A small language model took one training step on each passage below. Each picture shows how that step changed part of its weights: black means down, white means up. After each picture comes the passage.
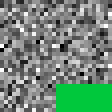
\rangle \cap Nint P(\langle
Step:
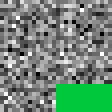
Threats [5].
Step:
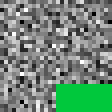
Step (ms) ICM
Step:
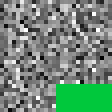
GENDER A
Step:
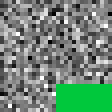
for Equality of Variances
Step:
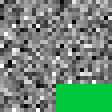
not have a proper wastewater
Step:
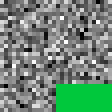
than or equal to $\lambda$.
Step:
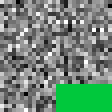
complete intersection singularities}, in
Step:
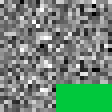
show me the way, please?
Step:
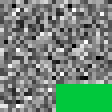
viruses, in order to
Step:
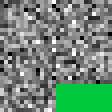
Translations}, series 2,
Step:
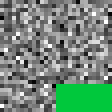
Hence, the $rth$
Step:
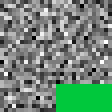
days; gel “Perio
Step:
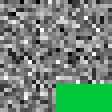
total watt-hour per
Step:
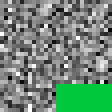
tools and procedures in
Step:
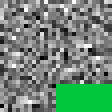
This is linked with the
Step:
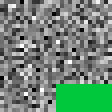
and social problems of the student
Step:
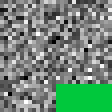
incentives to focus
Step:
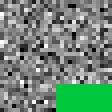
/ UNDRIP
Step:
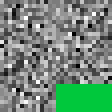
symmetric metric around the
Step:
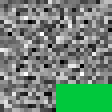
any its point, the dimension of the
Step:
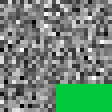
the optimal blending stage
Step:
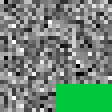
of $H_D$-quantum
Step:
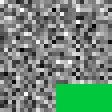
north west India and
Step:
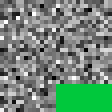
Hospital, Sialkot
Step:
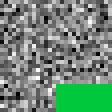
not been explored in reduced
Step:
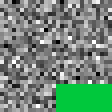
topicality and quality,
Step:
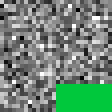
to extend the corresponding notions to
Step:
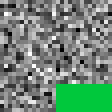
accounted for the majority
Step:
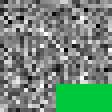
incubator at 37
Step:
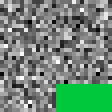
or data which control the functioning and
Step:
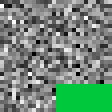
This completes the inductive step.
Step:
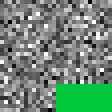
extensively profiled and
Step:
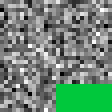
serves as an indicator for the
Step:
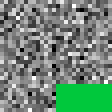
and mutation probabilities
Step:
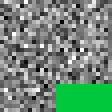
\QQ[x]$ with
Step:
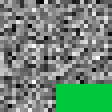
we use the following convention: if
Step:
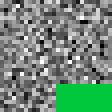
$\Omega_n$ with a word
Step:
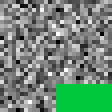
the focus of sustainability research
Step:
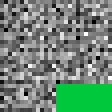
N}}, \end{align*} and
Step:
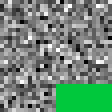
vapor pressure in the
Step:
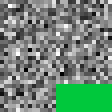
the dissolve oxygen
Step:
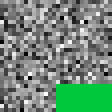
that each coordinate is
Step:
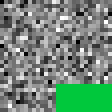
of artificial intelligence
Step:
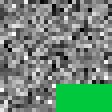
to price a product or
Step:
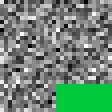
with the three selected transversal
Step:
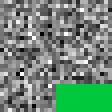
ethical norms, integrating
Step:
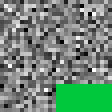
to 16S rDNA
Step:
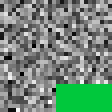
gauche} \\ \hline
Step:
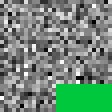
those of MNIST are
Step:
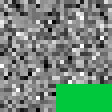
hypothesis: H1.
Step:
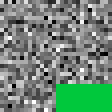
$y$ are connected in
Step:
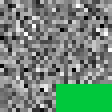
Mispronunciations or
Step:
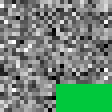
participation, and accessibility
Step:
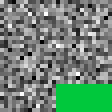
$M$, free of critical
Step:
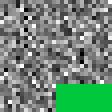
associated features for more general
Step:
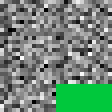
write the coefficients
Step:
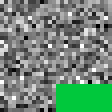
under the designer interface. The
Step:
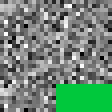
with/involves. -
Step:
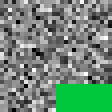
should be carried out with large
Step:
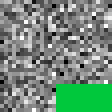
m z }). \end{equation}
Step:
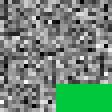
product of the series of the form
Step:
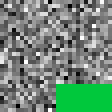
the Anthropocene, and
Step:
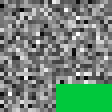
the variety Palmer the one
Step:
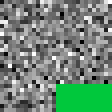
many abrupt changes of
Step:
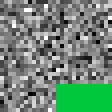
conducted at the State
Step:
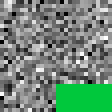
considered to be very rich in
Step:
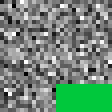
to a Treasury bill
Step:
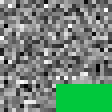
acute repair phase for a
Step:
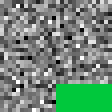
complex $K$ over some field
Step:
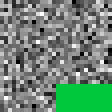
Wrong-Way Driving
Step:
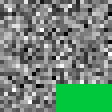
to maintain a safe environment,
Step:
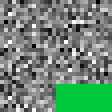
\emph{The Journal of
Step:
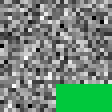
time of each task is represented
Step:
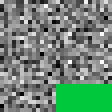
this study. A search of the
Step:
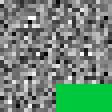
on the part of any of the
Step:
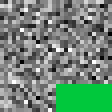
*Organ. Sci.*
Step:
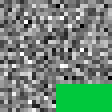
\leq p \leq \infty $,
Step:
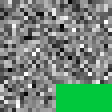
of convergence to local optimum due
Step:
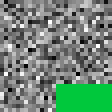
of $X\times X$ is called
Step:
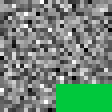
an agricultural country,
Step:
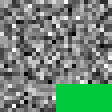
appeal to him/her
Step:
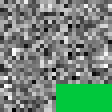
facilities, availability
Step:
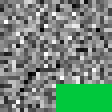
The small-amplitude limit
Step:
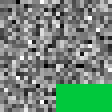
decay of a similar modified
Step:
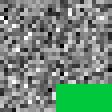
onto a Riemannian manifold
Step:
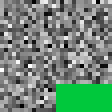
edge of $G$ contains a
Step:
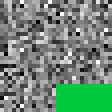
Nat. Acad.
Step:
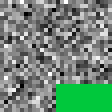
by microorganisms in
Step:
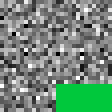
- *A single global
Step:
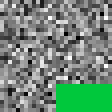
for $i \ne j,
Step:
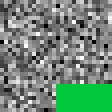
steel column 2.6
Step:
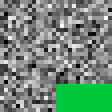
throughout the month
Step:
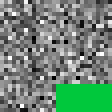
drawings [26,27], which
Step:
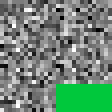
State Nigeria
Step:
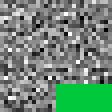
it does behaviours.
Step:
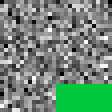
all of which may be found for example in
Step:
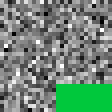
value (Equation S4):
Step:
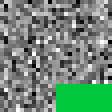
D. Orlov,
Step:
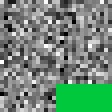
nonzero, then some matrix algebra
